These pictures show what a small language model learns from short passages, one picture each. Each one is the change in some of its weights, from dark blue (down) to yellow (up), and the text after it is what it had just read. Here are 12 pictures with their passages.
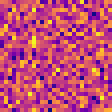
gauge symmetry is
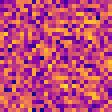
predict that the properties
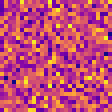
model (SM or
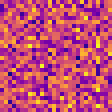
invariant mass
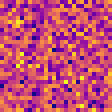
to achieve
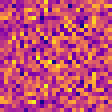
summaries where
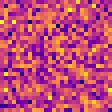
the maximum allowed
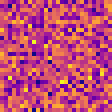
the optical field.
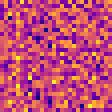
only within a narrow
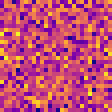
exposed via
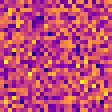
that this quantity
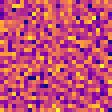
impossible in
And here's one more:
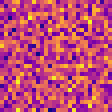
slope of the
